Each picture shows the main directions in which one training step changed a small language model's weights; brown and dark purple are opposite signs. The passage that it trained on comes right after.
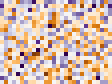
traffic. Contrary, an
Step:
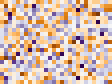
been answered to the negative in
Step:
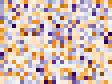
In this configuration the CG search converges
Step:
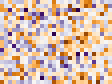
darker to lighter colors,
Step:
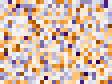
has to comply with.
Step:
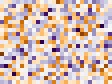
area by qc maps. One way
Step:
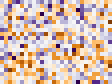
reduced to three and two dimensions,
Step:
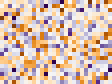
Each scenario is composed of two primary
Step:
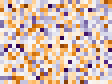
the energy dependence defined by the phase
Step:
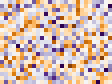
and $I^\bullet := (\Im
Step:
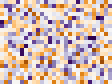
wait, the large $|z|$
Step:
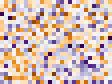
associated eigenvalue $\lambda$. Hence,
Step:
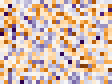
and are extremely important in biology
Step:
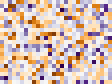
connected by the eth link are in
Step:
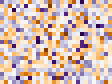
Laplace transforms of the building
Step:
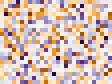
is feasible or not at third year University
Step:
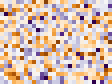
and annotation diversity; future
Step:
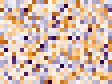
an infinite domain will inherit
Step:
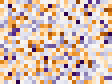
each domains at a single step, is
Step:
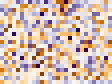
results equivalent to those of the classical
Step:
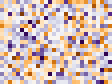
{\bf Proof.} By definition,
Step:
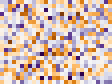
have $f_n\rightarrow
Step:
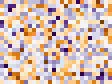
read out via spin-dependent
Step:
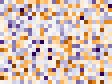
next introduce the notion of an action of
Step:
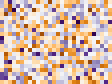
of the subgroup of dilatations with
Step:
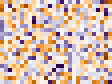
the associated optical scattering rate. In
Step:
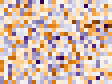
it is natural to consider local energy weak
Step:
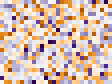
Value blocks. Case C places
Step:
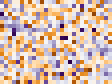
approximate analytical solution is given by%
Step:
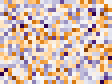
are: For CP even
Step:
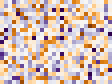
Institute Berlin, Applied Algorithmic
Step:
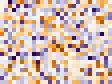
of the de Rham complex is also
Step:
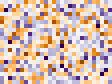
and $s \ll -t$
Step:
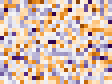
when the dielectric spacer is
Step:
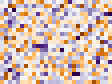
are negligible and the population composition within each
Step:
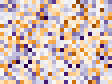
\end{equation} To prove
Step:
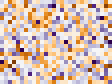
{\bibfnamefont {V.~E.}\
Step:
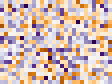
the boundary of the cone constrains,
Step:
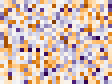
reconstruction accuracy based on neighborhood consistency. For
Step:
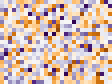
and 4), others have rich information
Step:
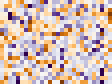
verify compliance without exposing full
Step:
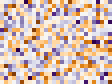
varied lineshapes due to the
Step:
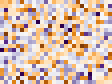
(\ref{R1 expansion}) we
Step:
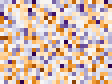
control device in its ancestry.
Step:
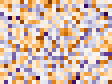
vanishing cycles as applied to singular schemes
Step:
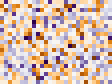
of Opioid Poisoning
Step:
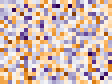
We study the meson and
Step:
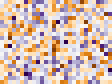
orbital ones. \\ We denote by
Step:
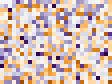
gauge potential, again subject to
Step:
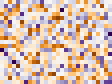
not just $t=0$.
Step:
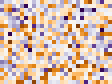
the case of deterministic dynamics, we have
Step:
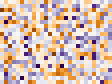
class-C NALs,
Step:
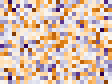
of $X$ coincides with the
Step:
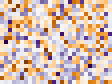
denote the character of $\rho$. From
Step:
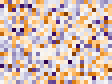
from the almost complex structure on
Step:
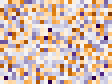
The incoming field of both
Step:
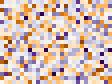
computational time. For more examples and applications
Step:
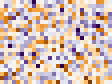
multiplicity\footnote{The multiplicity can be
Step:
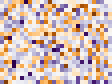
varied the number of particles over two
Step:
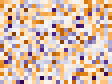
subgroups which are conjectured to satisfy the
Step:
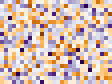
spin-states by mapping the
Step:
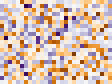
eigenvalue $ 2 $, by Lemma
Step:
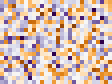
centres, customer
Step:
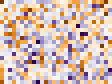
selection may improve the predictions as well as
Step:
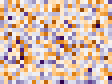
For example, we extend the famous
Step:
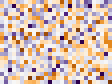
science to analyze complex problems. The
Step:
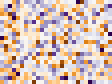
effective three-body attractions.
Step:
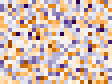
the data from Marasco et
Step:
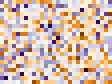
we study the dependence of these eigenvalues on
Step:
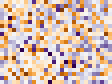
partitions $\la$, $\mu$ such
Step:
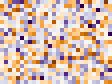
is the strength of the gel and
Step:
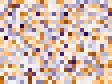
are equal to zero. This will be
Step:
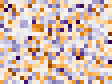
the signal-to-background ratio
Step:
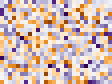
deceases rapidly as x
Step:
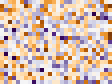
\caption{ In quasiclassical
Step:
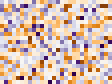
the solution $\bu \in
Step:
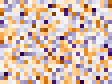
a positive elliptic or negative hyperbolic point
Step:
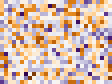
a composition $F_{|U}
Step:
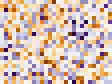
\end{proposition} Let
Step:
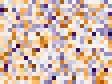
(b) right panels: atomic force
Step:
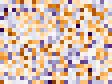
signals in the S5 data between
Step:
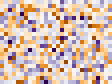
a variety of research avenues with
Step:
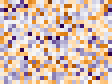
square of the transverse distance (see
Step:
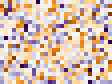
for the group of all such
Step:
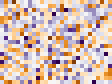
equilibrium, Stackelberg game,
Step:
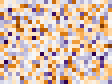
measure $F$. For the proof we
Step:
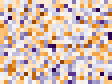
dimension $d+1$ sur un
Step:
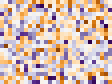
not change the normalized state because
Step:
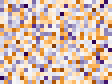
the difficulty of creating homogeneous and
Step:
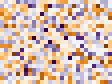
kinetic equation does not have a
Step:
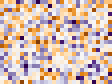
only one DB and indeed, our
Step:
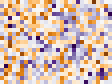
production in a self-consistent model;
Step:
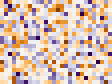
of nontrivial dual elements. Such a
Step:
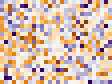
the fact that in practice we never measure
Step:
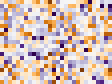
about 10Hz had been obtained for a
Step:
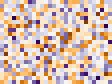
analytical extension of the Regge exponent for
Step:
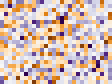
with mass $M_+$ in the
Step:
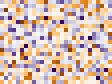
$\IC$. It is well-known
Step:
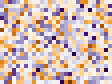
Taubes \cite{T},
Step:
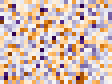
$p$-rationality involve a
